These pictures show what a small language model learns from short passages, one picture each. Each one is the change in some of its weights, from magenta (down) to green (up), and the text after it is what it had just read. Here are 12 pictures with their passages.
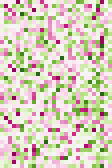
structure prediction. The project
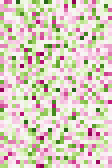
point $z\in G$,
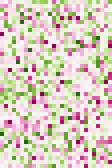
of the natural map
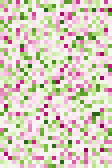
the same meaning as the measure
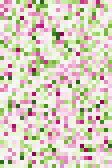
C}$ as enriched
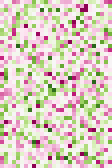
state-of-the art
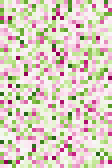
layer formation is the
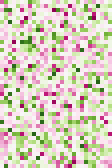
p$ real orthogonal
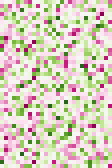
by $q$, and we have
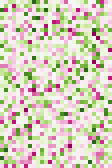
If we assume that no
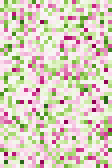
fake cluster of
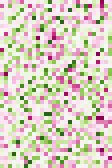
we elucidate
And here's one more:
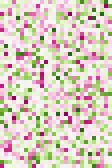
Effects on Protection
